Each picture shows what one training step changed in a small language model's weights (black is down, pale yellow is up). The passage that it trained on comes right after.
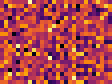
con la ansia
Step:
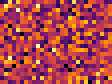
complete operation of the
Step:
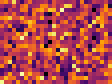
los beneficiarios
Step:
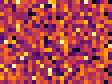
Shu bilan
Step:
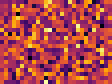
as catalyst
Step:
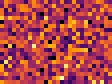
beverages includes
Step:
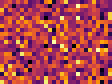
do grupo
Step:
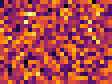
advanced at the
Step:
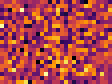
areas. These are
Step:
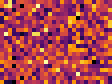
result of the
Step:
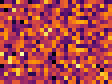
need to use the
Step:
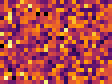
a single or multiple
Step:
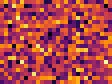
but there is
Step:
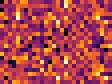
yozish va
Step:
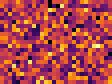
reactions have been
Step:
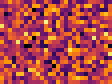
notamment par
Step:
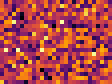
clinical picture
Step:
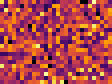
Jr. An
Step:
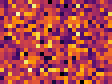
time series regression for
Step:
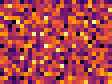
sites are the
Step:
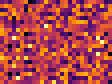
will demonstrate
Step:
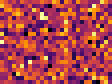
class. The results
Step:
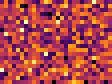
model adopted for the
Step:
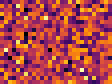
this, teachers must
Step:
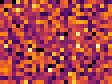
decrease in the government
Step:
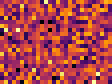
системы образования
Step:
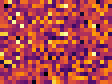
Good to
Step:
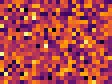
management, digital
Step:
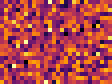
generar esa
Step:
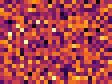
Heavy metals
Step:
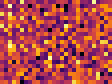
nearly everyday
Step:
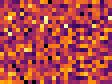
в части
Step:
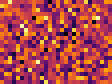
of material with 10
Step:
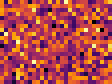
and at room
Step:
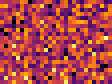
is a significant difference
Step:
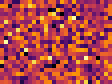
prepared to study the
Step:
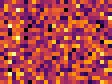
de formation.
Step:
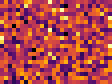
the lexical
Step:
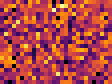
hardness of the
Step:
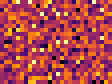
Correlation of
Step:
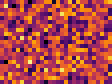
system can be seen
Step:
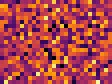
In the second
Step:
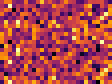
segundo, del
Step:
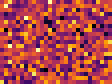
management de la
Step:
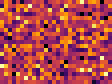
работу по
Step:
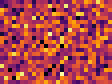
com a finalidade
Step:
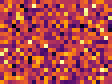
inson, deb
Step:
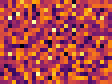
different subsets:
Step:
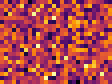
one would not know
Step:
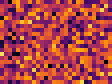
territorial communities with
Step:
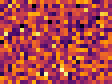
membership function of
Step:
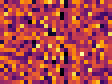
A \in
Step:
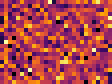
ruas da
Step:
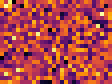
published in journal of
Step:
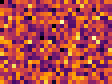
assumed to be
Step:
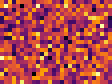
structure of 8
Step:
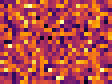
zich in de
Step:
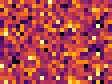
its secret with
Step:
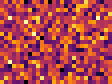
recent messages, and
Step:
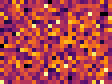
labelling, sustainable
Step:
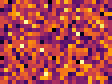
deformation analysis,
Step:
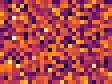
Students involved in
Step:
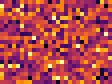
complex conjugate
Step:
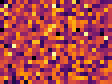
the same solvent
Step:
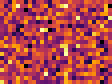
End users,
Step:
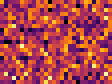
uma diversidade de
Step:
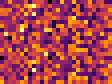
modeling at the
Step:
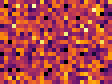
não contaram com
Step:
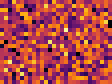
in open access repositories
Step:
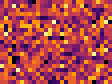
electronic rumen
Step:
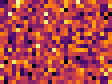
hamda amaliy
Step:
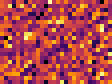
Ulardan ona
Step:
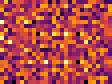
aspects from the perspective
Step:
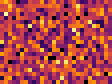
authors argue that
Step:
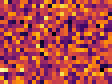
group are associated with
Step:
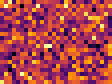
social structure of the
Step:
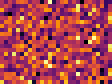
do pensamento
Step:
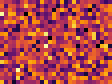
to the decision that
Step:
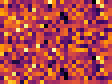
bir bilgi
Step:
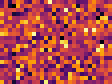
to engage with
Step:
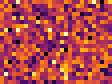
harita okuryazarlığı ve
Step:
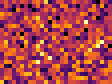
new pharmacy
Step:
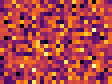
changing economy
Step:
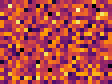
have been studied,
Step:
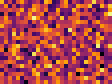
base catalyst
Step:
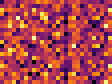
aus möglich.
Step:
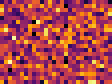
1. Physical
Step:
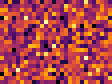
dari proses
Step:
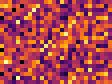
edge of
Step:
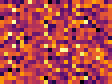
para entender las
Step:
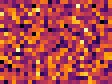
Abdullah University
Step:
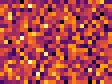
at an almost
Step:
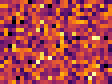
is dedicated
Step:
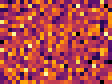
millions USD
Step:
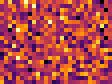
bilan bog'lab
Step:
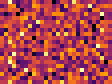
moindre que
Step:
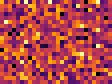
per tutto il
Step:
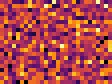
which the piece
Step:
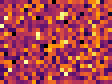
fanlari doktori, professor
